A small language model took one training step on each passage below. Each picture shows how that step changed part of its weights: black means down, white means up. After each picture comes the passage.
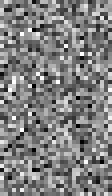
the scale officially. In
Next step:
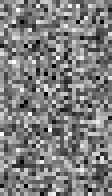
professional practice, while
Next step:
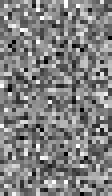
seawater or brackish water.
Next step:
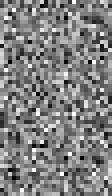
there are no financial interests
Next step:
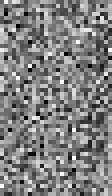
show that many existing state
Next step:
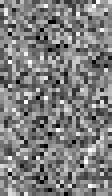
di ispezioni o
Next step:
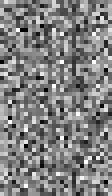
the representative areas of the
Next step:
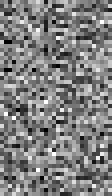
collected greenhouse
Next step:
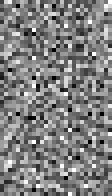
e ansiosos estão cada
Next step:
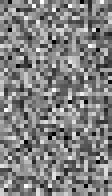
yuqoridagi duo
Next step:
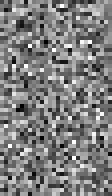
processing. Discuss
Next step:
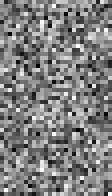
avlodiga mansub
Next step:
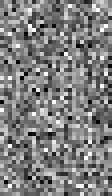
«facilitator» qui
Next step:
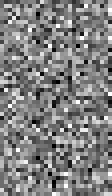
чўл, адир,
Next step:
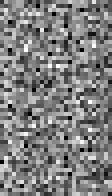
doirali palaklar keng
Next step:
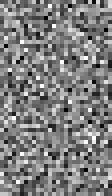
imkoniyat (metod,
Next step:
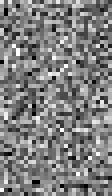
lamp, the decrease in
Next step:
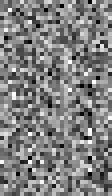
these records must be
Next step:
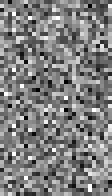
thinking in terms of the
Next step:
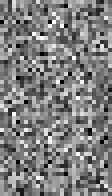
of educational process management in modern
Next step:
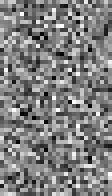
unir fuerzas de
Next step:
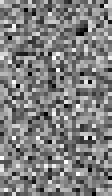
organic and geometric
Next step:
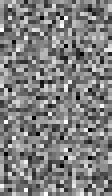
the patient. Histopathological
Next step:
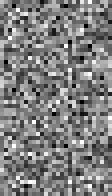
дітей старшого
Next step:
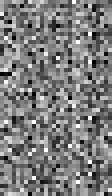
и стремительный
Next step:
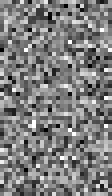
jual beli di sekitar
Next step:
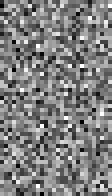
forma, pela complexidade que
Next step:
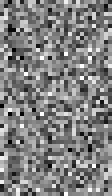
yoki an’anaviy
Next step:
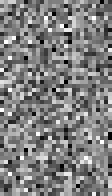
pela prefeitura.
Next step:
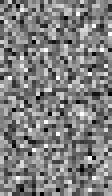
rivers along their coasts
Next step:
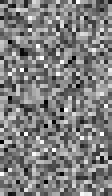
including engineering,
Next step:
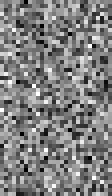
constant current (CC),
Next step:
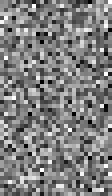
that “every story needed a
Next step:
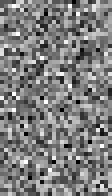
Terra fusca Tv
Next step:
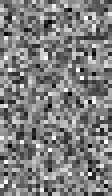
bolalar tafakkurini
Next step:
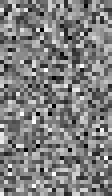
ICP-AES). Due
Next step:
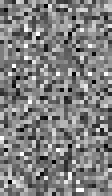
da doğrudan bu
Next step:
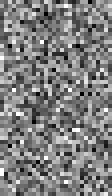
enforce traditional musical
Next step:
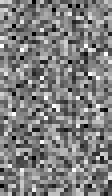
diversity to alien invasion:
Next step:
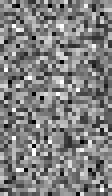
°C was characterized by a
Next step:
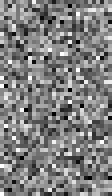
benzene ring transition of
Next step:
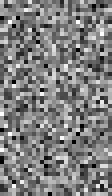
contact competitive: –
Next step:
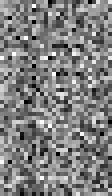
cost-effective method
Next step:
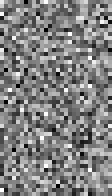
ou aumentado senão por
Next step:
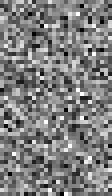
because of the vascular
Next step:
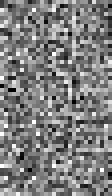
Bu borada keyingi
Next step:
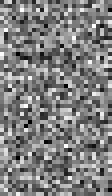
their hosts (Mak &
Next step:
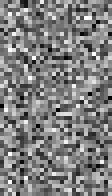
filosofía Marxista
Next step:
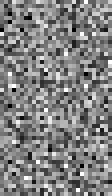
marketing department. 8.
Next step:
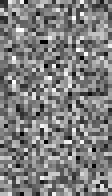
kafedrası dotsenti*
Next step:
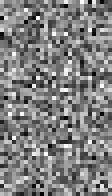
que nos permitieron
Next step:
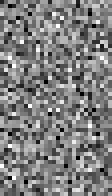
on assets, return on
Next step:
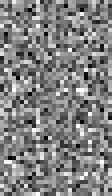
ўзга мамлакат
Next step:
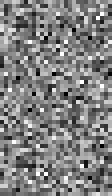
control systems in state
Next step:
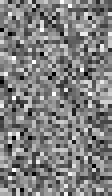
ongoing inflammation can
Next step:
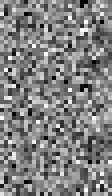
local size definitions at the two
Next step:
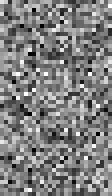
and technology aspects combined
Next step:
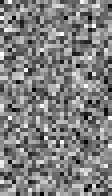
our forecasts. For this
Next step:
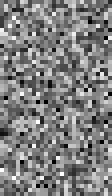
and is one factor that has led
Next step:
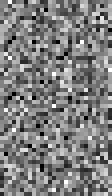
de intervenção (Freire,
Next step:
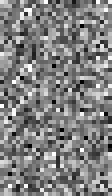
band was not studied due to
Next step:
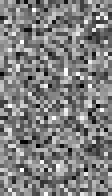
xos lug`ati,
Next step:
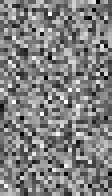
selector{ --speed:
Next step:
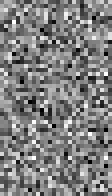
maritime sector, for
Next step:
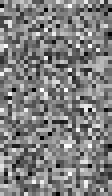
abdominal muscles of
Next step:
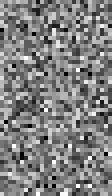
done the Basics,
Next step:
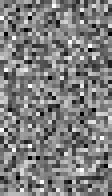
va rivojlanishi
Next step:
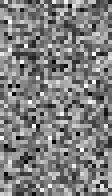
museos. Esta
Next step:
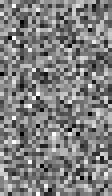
spectrum of equality
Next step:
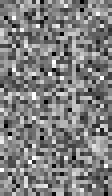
that I could scarcely think
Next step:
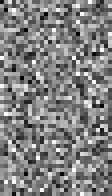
identifying pump function and
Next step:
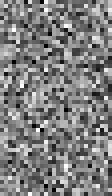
(CRC), and normal
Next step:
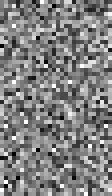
therefore not keep up with their
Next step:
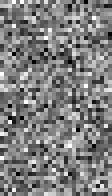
firms have experienced in
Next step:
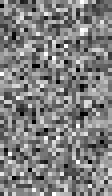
functional food with optimal
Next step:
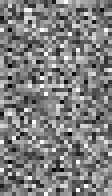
his D.Eng. in
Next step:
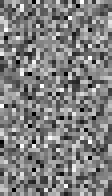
landscape resources that should
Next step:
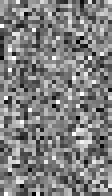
formação contábil e a
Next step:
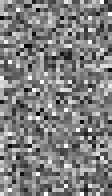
so it will be beneficial for
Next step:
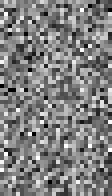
role in shaping the
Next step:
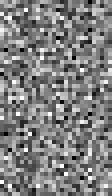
Simulation Joint 1
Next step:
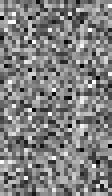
A atuação do enfermeiro
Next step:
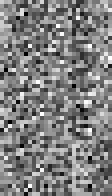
addition to this, 266
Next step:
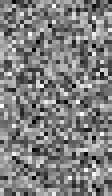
numerous studies on viral
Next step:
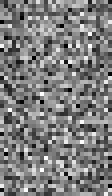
tahlimi j. – T.:
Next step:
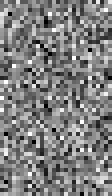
a specific wind turbine and
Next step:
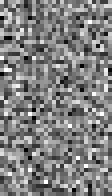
patologia em questão.
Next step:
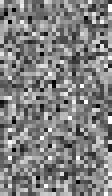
that 29% of people aged
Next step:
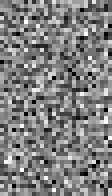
qoplamali yo‘lda
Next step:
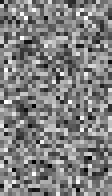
section 1. The detailed
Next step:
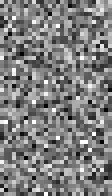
are big problem for human health
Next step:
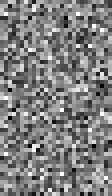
to go only so far as a
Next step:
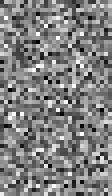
adalah penting atau
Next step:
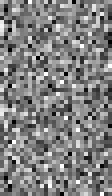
формирования их
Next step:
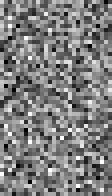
та ін.). У
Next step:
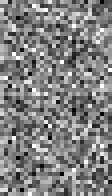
of respondents selected in each
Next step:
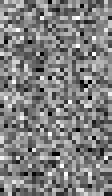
spinal pain, stomach
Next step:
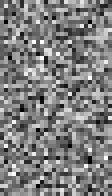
abnormal TSH of
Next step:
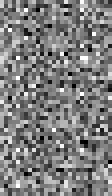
de significados musicais em
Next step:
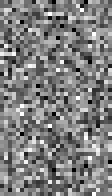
учение и познание
